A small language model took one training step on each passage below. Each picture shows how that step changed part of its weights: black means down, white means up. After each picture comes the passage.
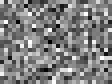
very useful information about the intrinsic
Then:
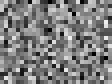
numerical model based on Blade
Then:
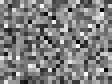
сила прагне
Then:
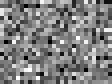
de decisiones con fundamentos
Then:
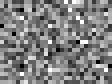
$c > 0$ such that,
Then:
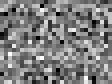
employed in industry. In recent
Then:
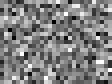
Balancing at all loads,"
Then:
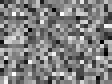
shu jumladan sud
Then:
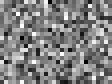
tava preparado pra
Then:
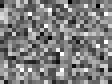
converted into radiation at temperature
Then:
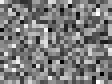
on crops planted from 20
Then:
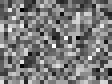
our paper. The use of
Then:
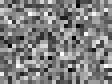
erosión de la imagen
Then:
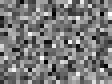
the F_km as a function of
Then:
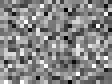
bestanden die gleichen
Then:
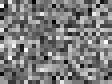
of a black hole's information retention
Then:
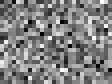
2900 Hz. Furthermore, compared
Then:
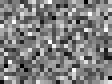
operation of efficient companies which advance
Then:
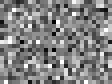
range. We modelled this response as
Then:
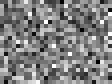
new and not explored much for the
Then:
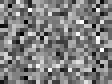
ABC and PBC in
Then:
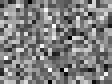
muhim jihatlaridan
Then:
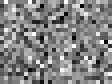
ήταν δύο
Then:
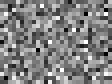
angle is $S_W =
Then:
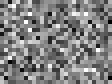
= \frac{d^p
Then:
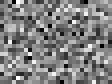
druga część
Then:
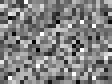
тубдан фарқ
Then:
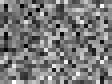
structure formation on galactic and
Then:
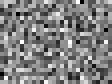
formed from the conceptualization of
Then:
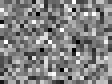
para capturar as evidências
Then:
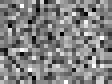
nel San Saturno
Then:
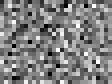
BIMA array. We
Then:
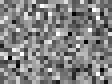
for the 4 MHz system. For
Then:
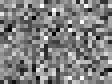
of time-moments of the
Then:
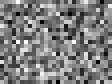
The graph between Hydraulic
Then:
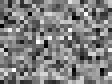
they approach % an age of
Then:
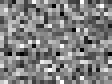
significantly from < 20 to 30-35
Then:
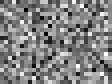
Sitter era, where one can
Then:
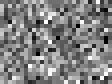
teaching and assessment mechanisms need to be developed
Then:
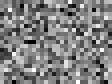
harmonic oscillators governed by
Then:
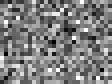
so far been agreement even at a
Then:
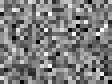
opportunities, since the same
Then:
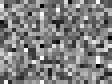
M. BARRER and
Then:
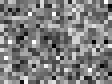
Gejala-gejala yang
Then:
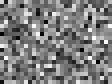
JG, Anderson RB,
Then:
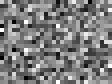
inputting the experimental results. The results
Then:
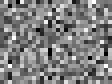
qariyb 5 foiziga
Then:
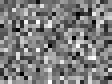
of change is likely to be
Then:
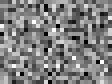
the radius of $A$, and related
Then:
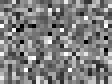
sektorining o'zining
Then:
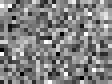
the same phase. This implies a phase
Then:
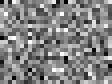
operator method up to the second order with
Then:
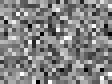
conclude this work in section
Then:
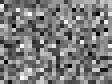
vessels in a living
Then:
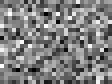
of Climatic and Ecological
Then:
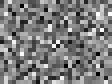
ml). A suspension
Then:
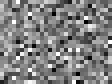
without expansion, is not possible with a
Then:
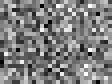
light is rotated through a full
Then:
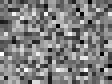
the $e_g$
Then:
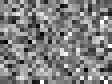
karakter hebben van
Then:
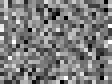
and for both ``astronomical
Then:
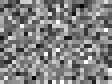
hakim wajib
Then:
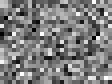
L2 reading strategies. The three
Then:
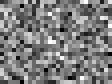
false regarding the causes of
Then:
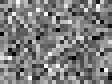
қишлоқ хўжалиги
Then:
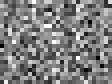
with cell parameters $a =
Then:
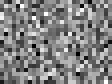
band structure, density of states, and
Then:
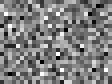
such network models on simple regular lattices
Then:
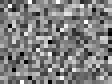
Paralelamente resulta
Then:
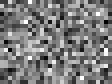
a vehicle and to
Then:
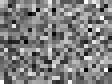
The Poetics of literary
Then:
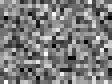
embedding only injects to
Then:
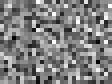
is in fact canceled due to
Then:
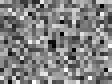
by an exact evolution equation for generating
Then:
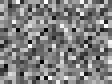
with these trends and with what we
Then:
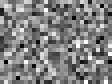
by means of common free-space beam
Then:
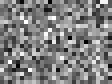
son rapport officiel à la
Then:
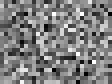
of the families of models are presented
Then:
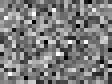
belong from the *Lauraceae*
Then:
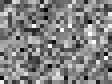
- estetik hissiyotlarni
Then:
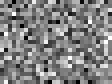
between two normal bursts. We
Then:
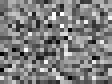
corresponding to the additional constraint
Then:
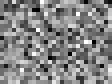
National Accelerator Laboratory,
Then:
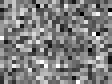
solutions, regional industries can improve
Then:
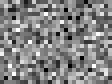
2010). In the information systems literature,
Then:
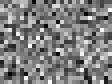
ko‘rsatkich 17°
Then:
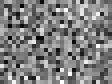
SD) P value Significance
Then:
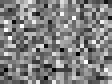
foi uma decisão dos governantes
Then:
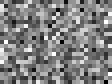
ўз навбатида
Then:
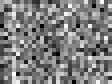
стані, хоча б
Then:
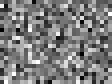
filled black box represents a local
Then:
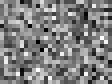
idea de que los archivos
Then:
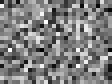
Strength (kJ/m
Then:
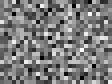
ganglios aumentados de
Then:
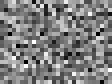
of European countries - specifically Germany,
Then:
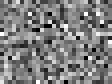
(with depth = 5 and k =
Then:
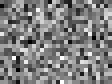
similar, the curves look differently.
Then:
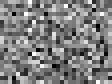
(Peace Be Upon
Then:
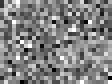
основу уговора
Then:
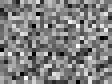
study the space-time evolution of heavy
